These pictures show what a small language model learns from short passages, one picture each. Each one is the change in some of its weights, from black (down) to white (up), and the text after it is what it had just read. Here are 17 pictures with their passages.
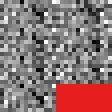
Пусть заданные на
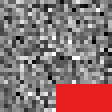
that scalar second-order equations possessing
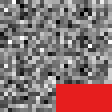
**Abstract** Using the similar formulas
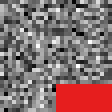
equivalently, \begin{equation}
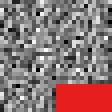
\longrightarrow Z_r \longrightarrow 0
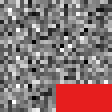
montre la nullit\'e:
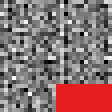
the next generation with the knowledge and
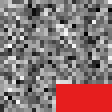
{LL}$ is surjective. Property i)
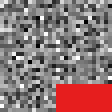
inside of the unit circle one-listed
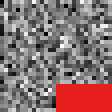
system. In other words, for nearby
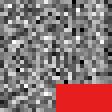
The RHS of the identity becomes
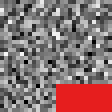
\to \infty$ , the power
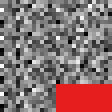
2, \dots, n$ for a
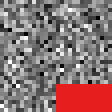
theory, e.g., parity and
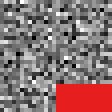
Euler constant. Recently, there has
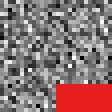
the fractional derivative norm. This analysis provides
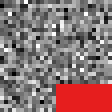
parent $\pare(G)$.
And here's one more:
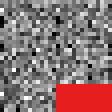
< s $, and whose length depends on $
